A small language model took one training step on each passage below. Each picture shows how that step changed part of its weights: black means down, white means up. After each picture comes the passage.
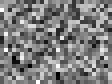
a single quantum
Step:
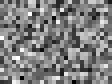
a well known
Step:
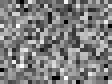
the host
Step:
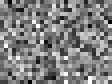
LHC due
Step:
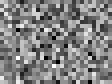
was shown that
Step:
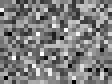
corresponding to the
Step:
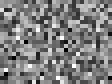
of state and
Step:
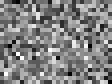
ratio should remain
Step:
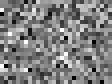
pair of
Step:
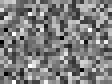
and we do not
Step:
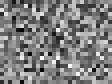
property can be
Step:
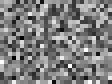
which leads to
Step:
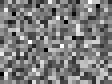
dashed line
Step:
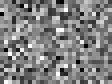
optimization, where
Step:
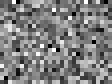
Therefore both
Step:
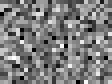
vector equation for
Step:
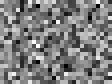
released by
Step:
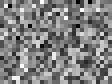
is confined to
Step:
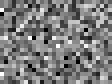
up to six
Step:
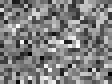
error ($\sigma$)
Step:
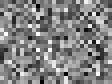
effect on the
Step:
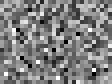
the complex evolution
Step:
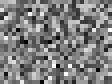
and leaves
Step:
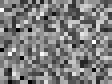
one cannot
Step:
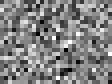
the previous section.
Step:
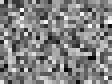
decide between the
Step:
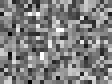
state, a model
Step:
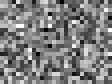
standing for
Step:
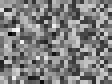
of the matrix A
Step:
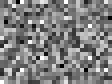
and $b$
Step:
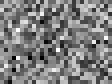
the coupling,
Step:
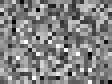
have been ---
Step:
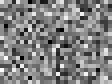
5, we discuss
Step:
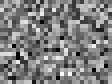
the system size.
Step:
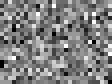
regions of high
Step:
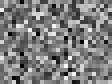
are used to
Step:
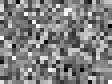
be initially in
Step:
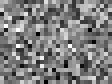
consistent \footnote
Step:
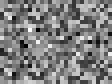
due to phase
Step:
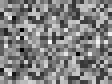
due to different
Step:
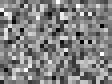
simulation is
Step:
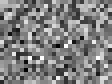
for identifying
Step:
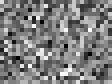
balance between
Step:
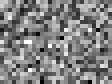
to predict the
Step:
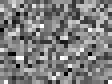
A variety
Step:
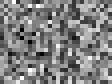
\pi G
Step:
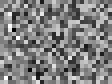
integrable in
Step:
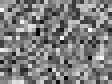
a change of
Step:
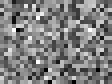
coupled at
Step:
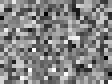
% in Figure
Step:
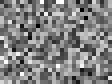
different if X is
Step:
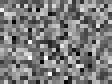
typical value of
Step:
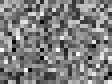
the probability
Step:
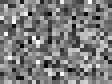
scalar sector
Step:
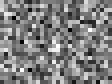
full system of
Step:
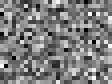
features from the
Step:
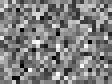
is possible to
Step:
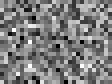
while still
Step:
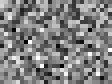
to formula
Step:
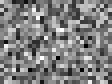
distribution, and
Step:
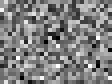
or a partial
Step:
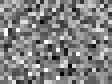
the fit with
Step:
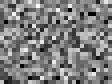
the DC
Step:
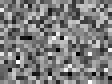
out by a group
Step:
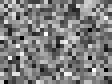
\text{ for
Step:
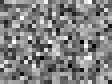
basis of
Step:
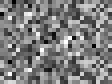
into the condition
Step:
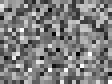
in the absence
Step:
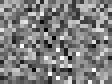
the numerical
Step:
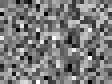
obtain the total
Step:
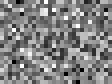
here it is
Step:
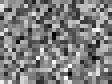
in the case of
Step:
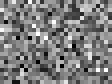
6 and 7 show
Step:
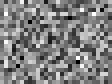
map is
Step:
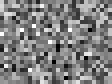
fields of the
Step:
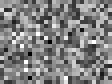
of the SM
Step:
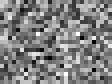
to make a
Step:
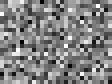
dips which
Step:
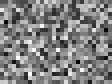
This suggests that
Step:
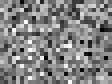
it becomes
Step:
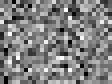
However, these
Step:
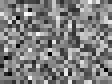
\) and light
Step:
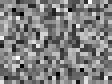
session as
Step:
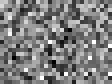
to the force
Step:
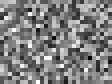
and policy
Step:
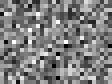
state for matter
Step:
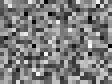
relies on
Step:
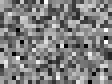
that a zero form
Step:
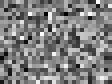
If $\lambda
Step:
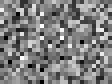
We note
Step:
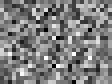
given that the number
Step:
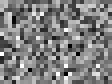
contribution to the
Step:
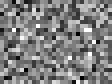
entropy to a
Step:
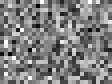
\pb at
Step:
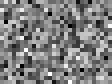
it is below
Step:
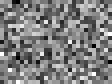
between heat
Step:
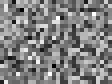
the slowest
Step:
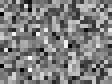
capable of
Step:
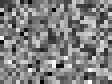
finally obtain the
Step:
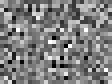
distributions of the
